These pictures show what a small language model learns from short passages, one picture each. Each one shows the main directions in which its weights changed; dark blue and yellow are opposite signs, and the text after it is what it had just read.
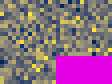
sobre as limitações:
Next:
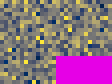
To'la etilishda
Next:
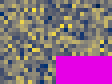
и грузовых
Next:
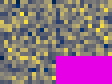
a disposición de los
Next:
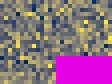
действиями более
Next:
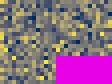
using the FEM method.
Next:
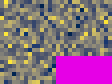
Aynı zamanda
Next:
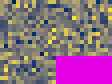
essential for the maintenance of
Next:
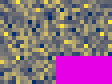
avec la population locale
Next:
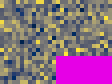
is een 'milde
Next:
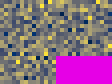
Ulug'bek ilmiy
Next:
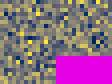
- Muhanna, &
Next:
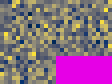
a particular company's product or
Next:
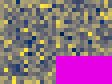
de importancia las preferencias
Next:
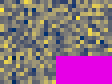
la solución nutritiva
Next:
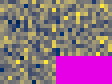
services meet competitive requirements,
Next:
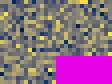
estetik va axloqiy
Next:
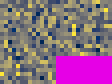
of research. Various studies
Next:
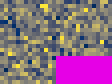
included. RESULT
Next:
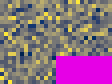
comunicarnos en menos
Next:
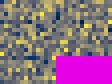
in the present study,
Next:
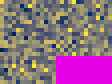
selection questions and the publications
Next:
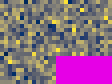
of reservoir
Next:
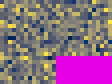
1 подсемейству
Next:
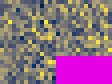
a critical role in preventing
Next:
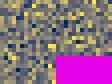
wordt. 4½
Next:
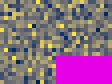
informed consent,
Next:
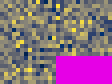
urip is one of the
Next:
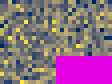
y, por ende,
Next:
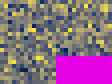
a shared understanding of the
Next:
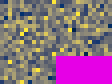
to us because they grow with
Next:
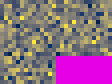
education to Persons with
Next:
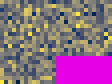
ao estado nutricional
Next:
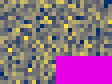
H. Baligh,
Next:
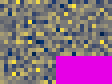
electronic media, except
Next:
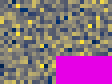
Liperi, and
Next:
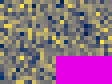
was established by estimating carbon
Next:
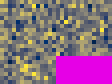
to the relationship between the
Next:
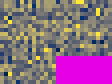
de pagamentos ao qual
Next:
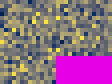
global markets and technological
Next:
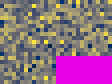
veiculados e sobre
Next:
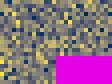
parcial. Se destaca
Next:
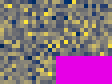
successful in eliminating
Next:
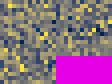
as ferramentas mais
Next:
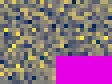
E. robusta by
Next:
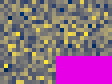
Abstract Background
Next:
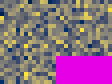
tashqari asosan A
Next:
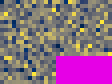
and Olanipekun
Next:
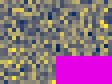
a return to the
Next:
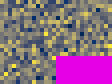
of one language to the
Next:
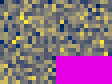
que ayuda al
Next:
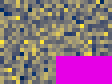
bobni o'z
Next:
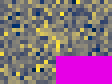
Аметов, А.
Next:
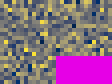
conflict of interest.
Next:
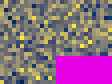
Slave server.
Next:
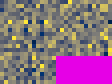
the highest significant activity of
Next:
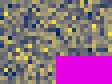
lesão simples e de
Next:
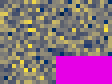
reported that eradication
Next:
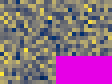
и культуры, а также
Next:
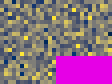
CFRP Bonded
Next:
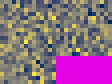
Hypothesis Test
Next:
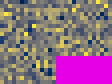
- Reduced productivity
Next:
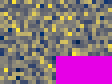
compared to the control group.
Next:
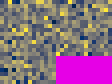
the “sole and
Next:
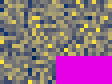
holat fitnaga
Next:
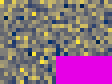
attracted many
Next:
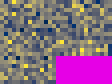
composition, and size spectra
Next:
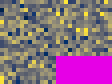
bivariadas se
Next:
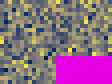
design and develop a Compute
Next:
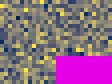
10 foizni tashkil
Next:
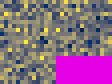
habe. Die Materialien
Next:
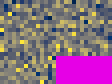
curriculum, it is
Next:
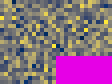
celles décrites
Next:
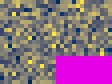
and “little”
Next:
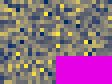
seed extracts exert
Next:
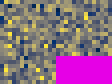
norms were likely to face
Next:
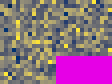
mais pagam impostos
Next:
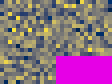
nematodes biodiversity
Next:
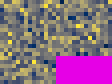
que tout conflit pour
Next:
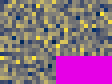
the same time, the
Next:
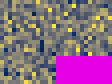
Lee, S.
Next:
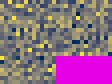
technological drivers, scientific
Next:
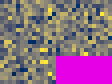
de gravura, um
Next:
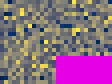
obtained by condensation of simple
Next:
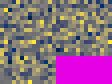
reported that the CMC of
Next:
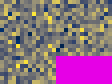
2 is attained at
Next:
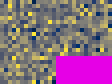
land use management, Basic
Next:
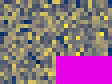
en un negocio en
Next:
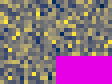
“echan luz” sobre
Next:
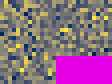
misol bo'la
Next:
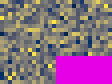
Fig.14: Variation
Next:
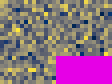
el Convenio de
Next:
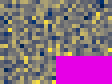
[32], arterial
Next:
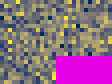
performed under limited hardware
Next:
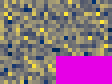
METHODOLOGY The
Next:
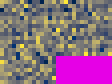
vous demande un
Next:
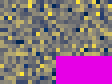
can be extracted manually
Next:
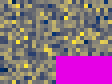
particular city and facing
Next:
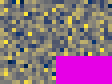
understand and utilize datasets
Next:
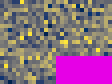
destilada. O
